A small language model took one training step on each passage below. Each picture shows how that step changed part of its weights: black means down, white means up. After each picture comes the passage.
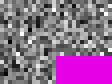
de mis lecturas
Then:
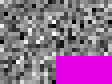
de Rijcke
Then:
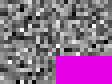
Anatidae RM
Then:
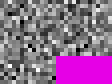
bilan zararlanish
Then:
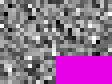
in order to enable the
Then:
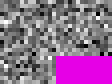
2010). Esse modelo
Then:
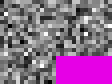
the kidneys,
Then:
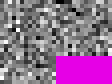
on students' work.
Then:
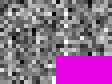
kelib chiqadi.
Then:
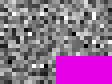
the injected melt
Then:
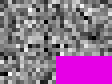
alternative estimator for
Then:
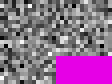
the process that makes possible
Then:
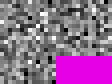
uncertainties and
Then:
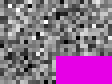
Issue 1;
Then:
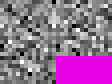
Decreases forest
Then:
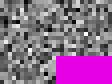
As the needs of the
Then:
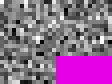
in this study was obtained from
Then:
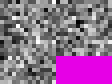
se emplearon
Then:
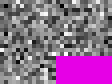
Estados Unidos, tem
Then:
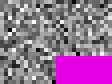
“La complejidad del
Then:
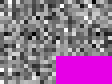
данных занятий
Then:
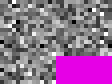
qualquer forma na
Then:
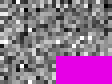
further work was required to
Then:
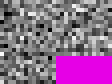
and maceration and
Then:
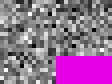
образования детей,
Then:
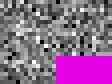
Theory*. New
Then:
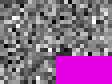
jamoada ishlash
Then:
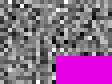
kichik elementga
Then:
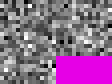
the enterprise and
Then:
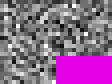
the electrostriction
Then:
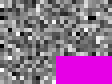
increased 1.9
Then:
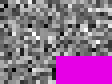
statistically significant. However,
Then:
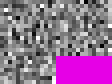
therapies. 2.
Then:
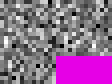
and reported fuel
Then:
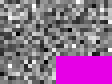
to saturation speed
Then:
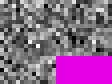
zatim da se
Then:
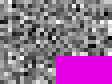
учетом возраста
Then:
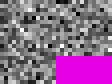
Data on which this paper
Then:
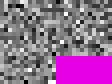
и направляют
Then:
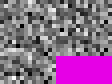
\lambda) \geq
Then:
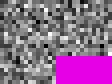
the process of setting up
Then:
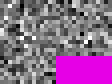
of positive attitude
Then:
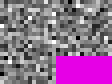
caught in
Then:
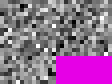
de reconocerse
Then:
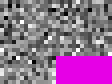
This makes the learning process
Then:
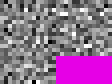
– Кашу
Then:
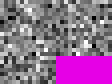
rep max leg -
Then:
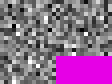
actions of the two
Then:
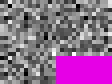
Tungsten ore
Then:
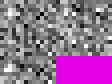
research partnerships,
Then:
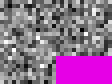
revolutions, the
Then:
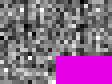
this research, the implementation plan
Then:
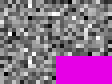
Project to any other
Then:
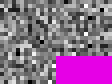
data from the primary
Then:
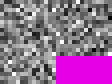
The conclusions are
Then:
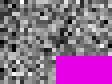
AND AFTER
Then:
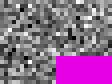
drive the citations
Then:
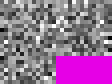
herramienta que
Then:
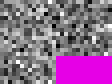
gradului de
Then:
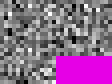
emas, balki
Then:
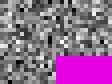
with anxiety, as
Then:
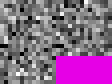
maintain or gain a
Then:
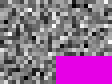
cứu ban
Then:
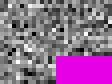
stretching, and
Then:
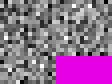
noted, however,
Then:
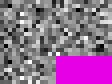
bugungi kunda
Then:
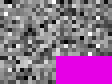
of 12 screening
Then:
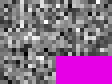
resulting in an internal
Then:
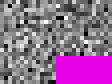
jointly represented in
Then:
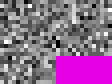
the necessary points and
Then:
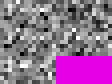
bei welchem man
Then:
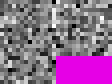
greases obtained in first
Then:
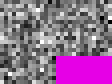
argued that
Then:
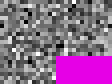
sifatida baholanadi.
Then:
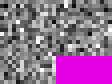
contemplados en el
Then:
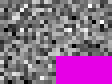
Accumulation} \\
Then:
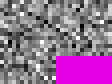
sur les paradoxes
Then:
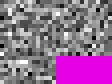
Mexicanos (no
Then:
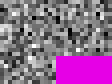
het hoofd
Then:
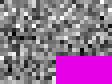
Department digital analytics
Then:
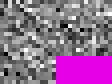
keys more usable than
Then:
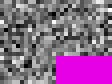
study,⁴ $l =
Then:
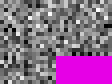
analysis of Ahmad
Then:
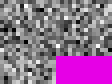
of autonomy is most
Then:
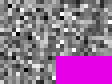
to'liq kadastr
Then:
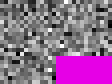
ли можно было
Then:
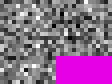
need to be looked
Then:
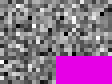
and finally placed
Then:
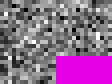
meerderheid van
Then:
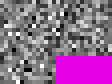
men weet, dat op
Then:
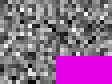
futbol, sport
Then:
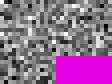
voorzover er
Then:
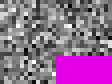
Department of education quality
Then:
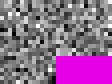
world of truths
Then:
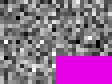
cultural dimensions considered in this
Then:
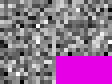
encerrado: a
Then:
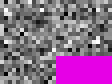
t)] dt
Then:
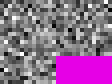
e sensível de uma
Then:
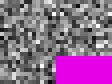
this deliverable, the
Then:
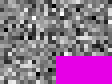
Куліша в
